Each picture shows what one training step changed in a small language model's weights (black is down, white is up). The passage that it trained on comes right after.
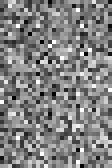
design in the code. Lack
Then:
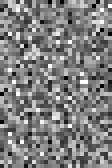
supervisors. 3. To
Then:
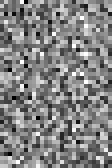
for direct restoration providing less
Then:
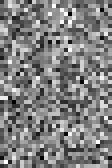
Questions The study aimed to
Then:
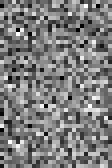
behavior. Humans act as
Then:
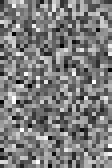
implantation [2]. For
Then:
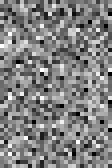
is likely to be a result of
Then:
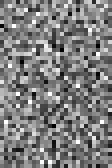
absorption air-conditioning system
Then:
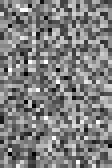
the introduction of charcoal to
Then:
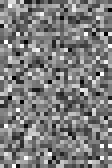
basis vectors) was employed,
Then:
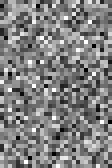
a linear polynomial.
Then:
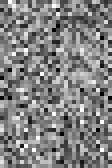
work by Gläsner
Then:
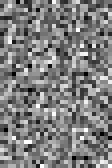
Remote Procedure
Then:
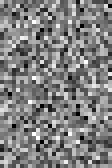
the performance value for the 8 cm
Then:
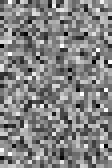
as individuals' capabilities. The purpose
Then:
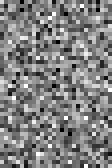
the hacking phases in general
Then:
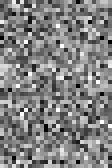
philosophical tradition is characterized
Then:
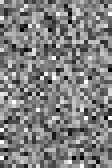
exclusion criteria The search will not
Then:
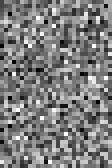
erythrocyte sedimentation
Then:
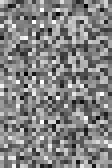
the board for future use” .
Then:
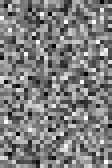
level (Descriptor 1,
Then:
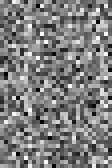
boiler), so that we can
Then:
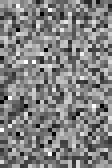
develop a thyroid malignancy
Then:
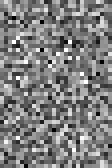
Data Provider: Local Data
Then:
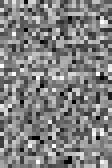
showed RNFL thinning.
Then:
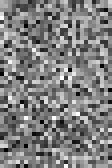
Abstract This study was conducted to
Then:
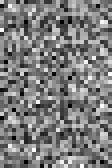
CASE STUDY ON
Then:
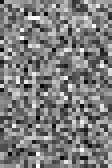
Sleep cycle disturbances were
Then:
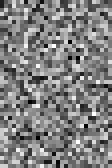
fish can be characterized by the form
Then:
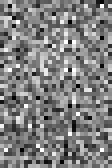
mildly reduced distal
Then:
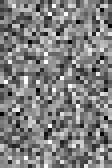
from urban communities. However, in
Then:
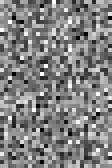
Inflation rate - IR= Interest
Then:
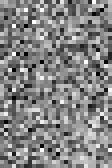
Plus One" strategy, have
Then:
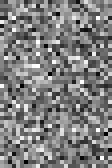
to an equal extent as it gives
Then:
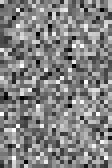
in acetone gave directly
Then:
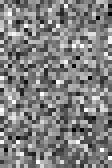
A short concluding remark is given
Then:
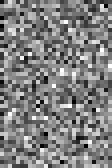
productive vineyards.
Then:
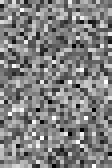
specific criterion was taken into consideration for
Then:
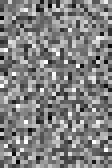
and the voltage associated to the
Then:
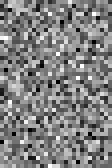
of rapid biological and psychosocial
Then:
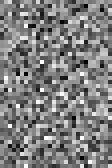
the range between upper and lower levels
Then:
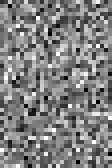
reflect the interdisciplinary and international orientation
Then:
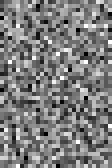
of existing import volumes,
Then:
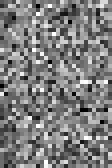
for 10 torispherical
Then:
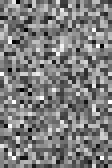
nurses added to the register
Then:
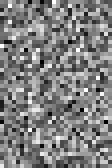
ThrombUS+ Testing
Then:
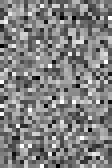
tend to be small, this is
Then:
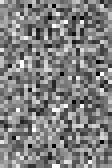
placement of contour and
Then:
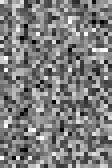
European Commission HRM Human Resources
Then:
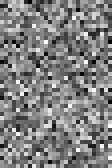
use of experiments performed significantly higher than
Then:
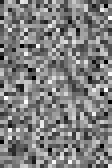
factors, influencing social and economic
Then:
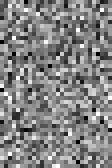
better physical properties by using ECC
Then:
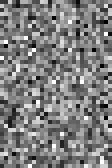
IOV technologies)”. To this
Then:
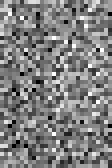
This enhances the robustness and accuracy
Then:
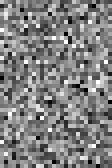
The noise variance is -96
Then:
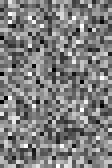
DFI there was a majority of
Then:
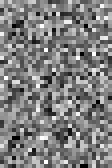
150gsm prepreg was
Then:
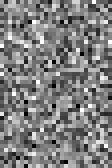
CSP saves file on cloud
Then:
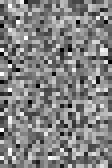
decision making process based on the example
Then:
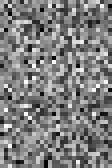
power for points in the plane
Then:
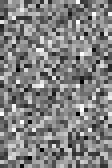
to increase their revenue.
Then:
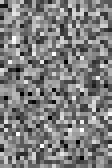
sample particles before loading and the fact
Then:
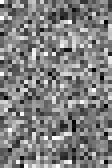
silver grid caused by silver
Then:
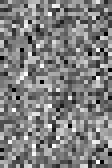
for the student's, which can
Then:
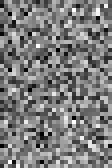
USA) followed by data analysis and
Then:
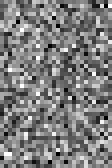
childbearing age, and
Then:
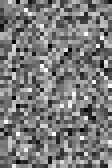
data accessibility and computational resources.
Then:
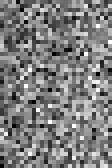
Librarians guide students and
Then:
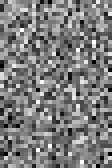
the model’s feature attribution
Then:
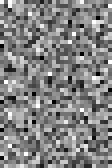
0.05 level of significance.
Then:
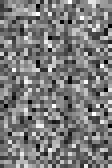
in testing phases, and also,
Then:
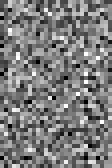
of research and poor quality resulting from
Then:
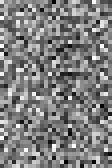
and FAIR4ML Model Comparison
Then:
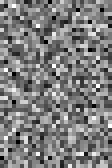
Context reveals time of events in
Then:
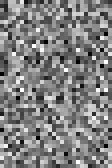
expected quality, are due to the
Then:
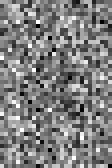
CODE F1 F F3
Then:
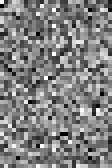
inductor inrush current and
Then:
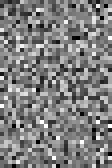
function $f(x) =
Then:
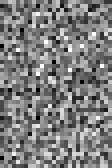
cycle. During this cycle,
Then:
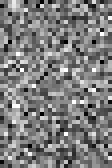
input previously scanned traffic patterns
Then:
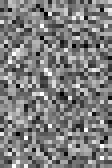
was transformed into one of energy
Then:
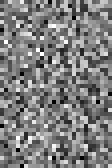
exploration; resource exploitation;
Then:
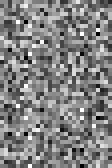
BAU and BAU
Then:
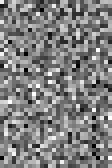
corresponds to the coil sheet thickness
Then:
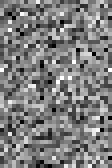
37). Some research has shown that
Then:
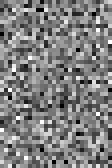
these different fee structures may perform
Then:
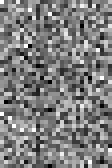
*The Flight from the
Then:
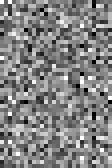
vector PWM technique is to
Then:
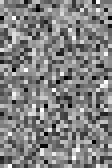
tagged for metabolism.
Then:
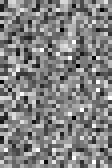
of finding solution to the economic crisis
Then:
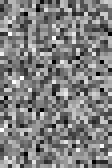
the 7th day of the
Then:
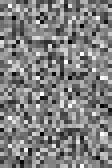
NOTES: 1. By
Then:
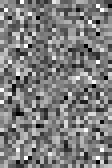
*The Structure of Scientific
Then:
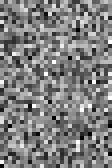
is necessary to systematically launch
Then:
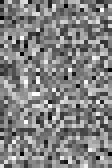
and medical diagnosis as well as in
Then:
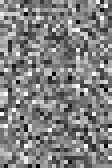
These composite scores are ranked,
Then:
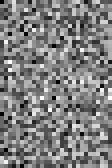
answering their unsolved questions.
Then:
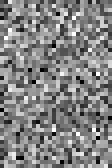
for a work of equally
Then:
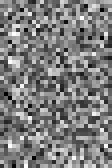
second edition of the workshop with
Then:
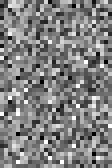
of knowledge of mechanical properties of
